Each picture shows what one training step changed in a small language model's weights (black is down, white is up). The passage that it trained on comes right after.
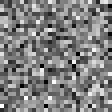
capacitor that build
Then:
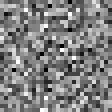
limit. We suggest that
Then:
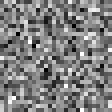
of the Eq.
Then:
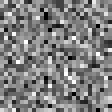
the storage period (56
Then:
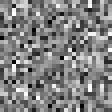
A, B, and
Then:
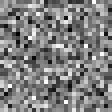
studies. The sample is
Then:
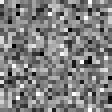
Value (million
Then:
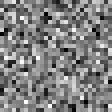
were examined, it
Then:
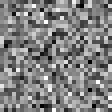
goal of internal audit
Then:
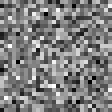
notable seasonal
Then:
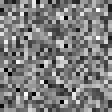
Automatics and
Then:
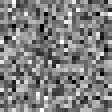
So at least 45
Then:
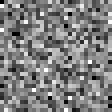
vector relative to the
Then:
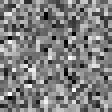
the absence of
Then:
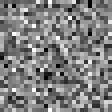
to Steps 19
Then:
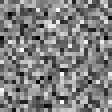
Committee of
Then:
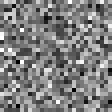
for simulations was
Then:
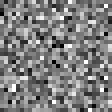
i in ↳in
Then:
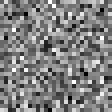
of Institutes –
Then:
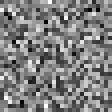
classification of tumors of
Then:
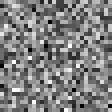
in future studies. A
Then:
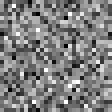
ethanol, and
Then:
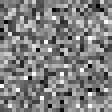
choice determinants
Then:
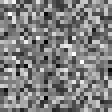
was the descriptive
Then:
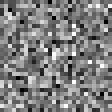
concept of this knowledge area
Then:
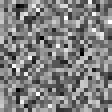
group study".
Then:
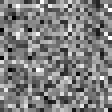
support do you need?
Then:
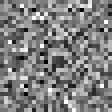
does the simulation and
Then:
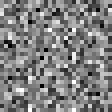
behavior of a human
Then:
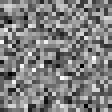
unstructured information
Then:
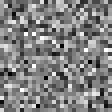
safety through better communication of
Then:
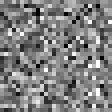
major milestone
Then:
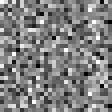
sampled capturing
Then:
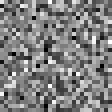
of onset (5
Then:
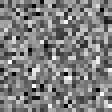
in developing and emerging
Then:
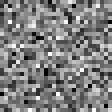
a subtraction
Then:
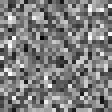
combining of terms could
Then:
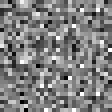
Dube and the
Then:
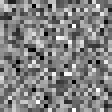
society. For all these
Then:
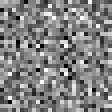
(94%) followed by
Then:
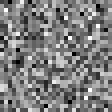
language is intended for
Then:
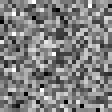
to address all these issues
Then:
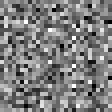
Eterna plc
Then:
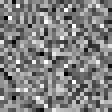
sectoral level, often
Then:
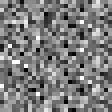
leading to severe
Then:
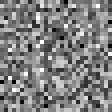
between farmed and
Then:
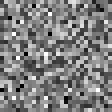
technological aspect. We
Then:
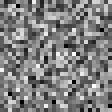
strategic point of view,
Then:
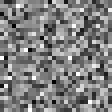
work on the institution
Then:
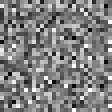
Group B, with
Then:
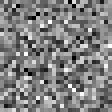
Concern about the
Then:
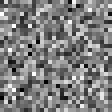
fluids at high
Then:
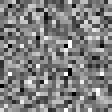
recorded for skin problems
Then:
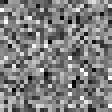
in constructing and
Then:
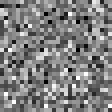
little is known
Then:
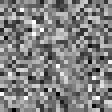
formulation to enhance
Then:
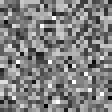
establish an understanding of the
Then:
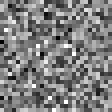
multiple women with some conditions
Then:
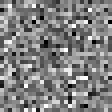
the direct calendering
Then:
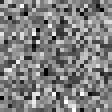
the best choice,
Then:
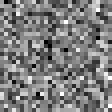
organized in June
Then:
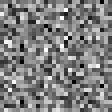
reliability of the research
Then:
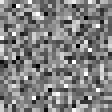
they WANT to
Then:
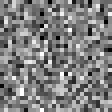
users’ attitude
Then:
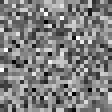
objective is mitigation
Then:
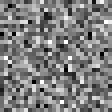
its objectives but became
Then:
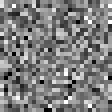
Machine learning with
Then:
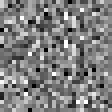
their personal and institutional
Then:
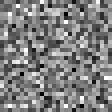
detected by the
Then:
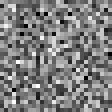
& Rennings
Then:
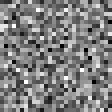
commissioned by
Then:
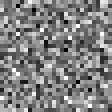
more effective than 5
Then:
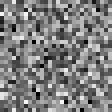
group Control group P
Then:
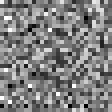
and rated shunt
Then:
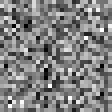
of the gamma
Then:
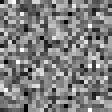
defined as scores obtained from
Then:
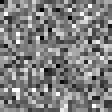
is to Blame
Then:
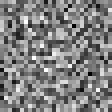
organization will enhance their
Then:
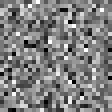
of recycled
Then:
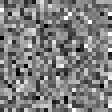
Marine Science for
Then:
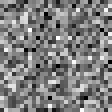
can only take place with
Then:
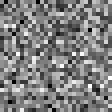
Omer, Y.
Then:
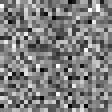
and milk
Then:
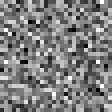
academic achievement and study
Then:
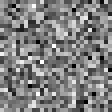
economic, social and environmental
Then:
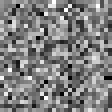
connection between the
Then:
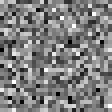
obtained. It was then
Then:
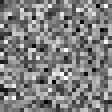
to join the
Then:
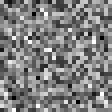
on different requests.
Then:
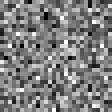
the performance to their
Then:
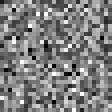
in our country's
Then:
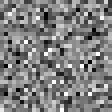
the system developed is as
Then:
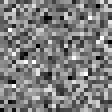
for assessment and feedback
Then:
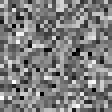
C_1 through
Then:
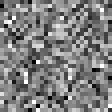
ice) Mission
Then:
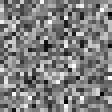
for animal experiments.
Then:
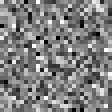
substitution test.
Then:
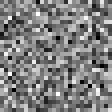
m (a) and
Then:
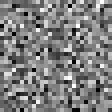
FMCG companies over
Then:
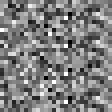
clinical condition with significant
